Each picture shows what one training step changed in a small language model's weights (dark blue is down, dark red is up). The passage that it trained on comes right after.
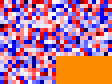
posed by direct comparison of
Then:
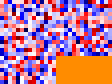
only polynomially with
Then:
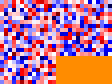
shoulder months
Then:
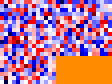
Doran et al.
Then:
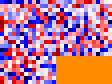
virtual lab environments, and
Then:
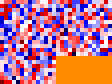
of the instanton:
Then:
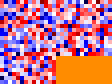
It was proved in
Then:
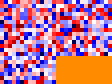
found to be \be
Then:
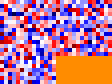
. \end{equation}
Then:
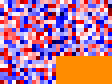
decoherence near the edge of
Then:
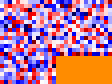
set is compared to the
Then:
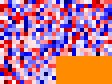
be dealt with in a
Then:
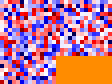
connect and remain connected.
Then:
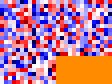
split at $|p|
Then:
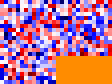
way of deriving an effective
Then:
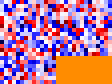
Aiming at the
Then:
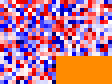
for the maximum kinetic energy is
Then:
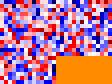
colored squares: blue =
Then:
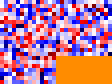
contradictory to the
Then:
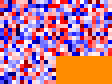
indicates integration over the solid angle
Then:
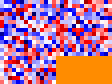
the t-channel exchange of
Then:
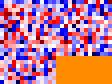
consistent across levels of the
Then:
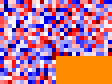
feature of fluctuating superconductivity
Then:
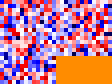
any desired trajectories for the
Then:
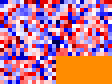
associates a one-dimensional
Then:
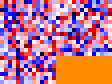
single atoms and molecules so as
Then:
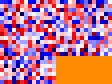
that $\F$ is
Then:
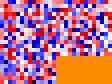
### Introduction
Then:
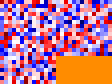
of universal character since it allows
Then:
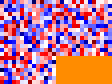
to within a factor of three
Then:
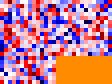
then extract the results we want
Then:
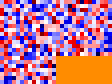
different. Let us assume that
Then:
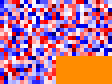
disk (filled circles),
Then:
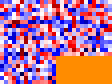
at a wavelength of $\lambda
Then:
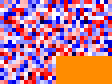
case in which we perform a
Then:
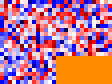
by calculating the average of
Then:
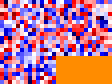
the tranlation invariance of
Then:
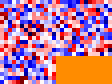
course, our rough estimates are
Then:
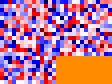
This is further evidence that the
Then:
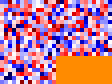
galaxy embedded in a uniform acceleration
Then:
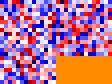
\ppod{} and
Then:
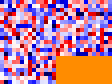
highlighting the need for
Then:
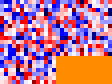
a whole range of the observables
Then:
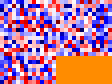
26 all reference the same
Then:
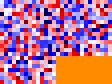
and spin-orbit coupling
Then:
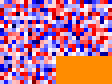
the penetration depth anisotropy
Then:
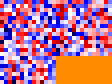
of the Yukawa-correction
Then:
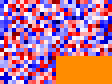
criterion are different and we
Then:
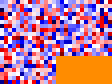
fits find that the description of
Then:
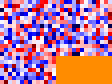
proportional to the channel amplitude
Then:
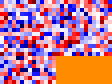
space, namely \beq
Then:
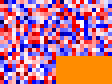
to capture the local and global
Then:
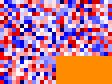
into account, we find that
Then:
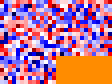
factor such that the equation of
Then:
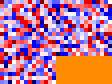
\end{eqnarray} The
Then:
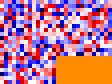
is typically lower than in other
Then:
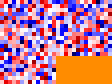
are also marked in the integrated
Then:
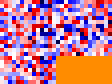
terms play remains an interesting
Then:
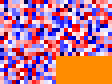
on the role played by
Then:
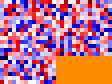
optically induced dynamic nuclear polarization
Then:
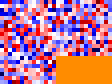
the same basis that diagonalizes
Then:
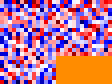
stellar generations with different
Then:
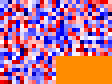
alter the observable interaction
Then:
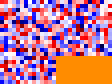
\address{Research Center
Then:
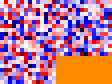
increases. A similar result is
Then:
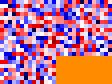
physically plausible
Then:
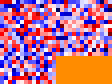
the sets that form the
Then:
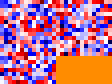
that the state of two electrons
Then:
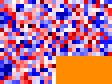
compatible with peak 3, and
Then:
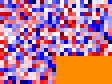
power-law exponent of
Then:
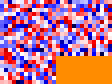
waves is designed by using the
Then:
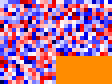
supporting our theoretical conclusions.
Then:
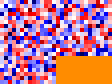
decline rate in the
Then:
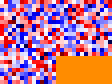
and are accessible since the
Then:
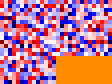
is in low current mechanisms,
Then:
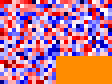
nominal phase difference of
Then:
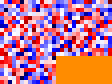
dotted horizontal lines and the conventional
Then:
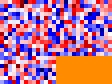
at $j$-th frame
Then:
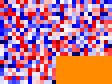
to the Gaussian fluctuation
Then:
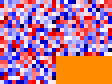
Physics, The University of
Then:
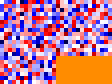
$A_{CP}$ calculation
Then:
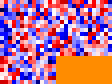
the parameters as the Jacobian
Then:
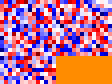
in electron showers become a
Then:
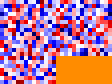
MLP with hidden widths
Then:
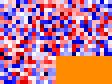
tested numerically using a 1 dimensional
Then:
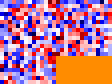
insights into this issue for
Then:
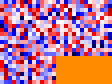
Wiley, New
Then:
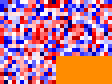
is introduced due to processing $
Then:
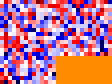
the reverse transmission capability of
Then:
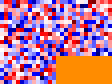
have several practical limitations in scaling
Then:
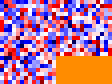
is split to a repulsive
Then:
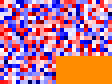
the rotating outer core of
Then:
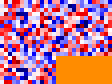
the AP or computed locally
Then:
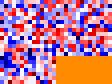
the Monte Calo procedure of
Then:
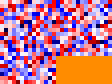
light and magnetic fields on different
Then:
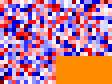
modern materials science is the realization
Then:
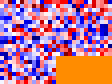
the kilonova
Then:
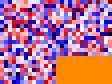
shock is viewed completely
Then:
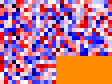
BLAST. Center:
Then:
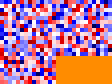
comparing it with the second order
